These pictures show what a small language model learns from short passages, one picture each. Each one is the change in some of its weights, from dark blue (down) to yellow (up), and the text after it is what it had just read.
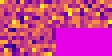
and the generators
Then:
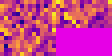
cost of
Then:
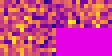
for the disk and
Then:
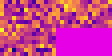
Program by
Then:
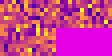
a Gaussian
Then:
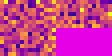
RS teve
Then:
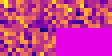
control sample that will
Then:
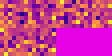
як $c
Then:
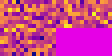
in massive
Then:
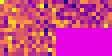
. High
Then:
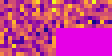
For polydA
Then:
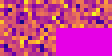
в месте
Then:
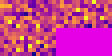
four independent variables
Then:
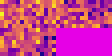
constructed from
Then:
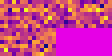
création du
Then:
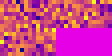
a symmetric
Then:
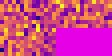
a boundary $\partial
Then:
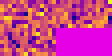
its apparent
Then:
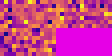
de atención
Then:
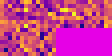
nacionales en
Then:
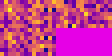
errors in terms
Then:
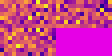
clearly be seen
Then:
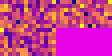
1 tidak
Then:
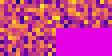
and kinetic,
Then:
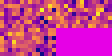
measures from
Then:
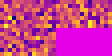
this formalisation
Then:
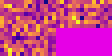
taking account
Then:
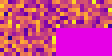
boundary constraints are
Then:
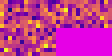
comunes son
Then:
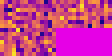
than enhanced
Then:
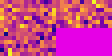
are possibly
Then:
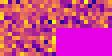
are listed
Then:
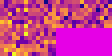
dan ook
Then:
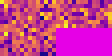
continuity of density
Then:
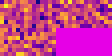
in detail:
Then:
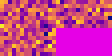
field lines. The
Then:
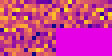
is either
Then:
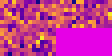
big differences
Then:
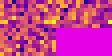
minimum of the
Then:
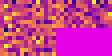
line. Three
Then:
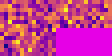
other probes of
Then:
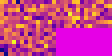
in particular, the
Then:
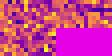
ve halkla
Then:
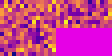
The scope of
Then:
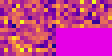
– foram
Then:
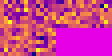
da rede
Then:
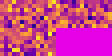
responses in
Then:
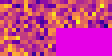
3 interact.
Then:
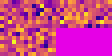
respect to the
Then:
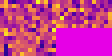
port of
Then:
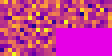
large as in classical
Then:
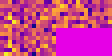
$\mathcal A$
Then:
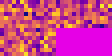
the bulk
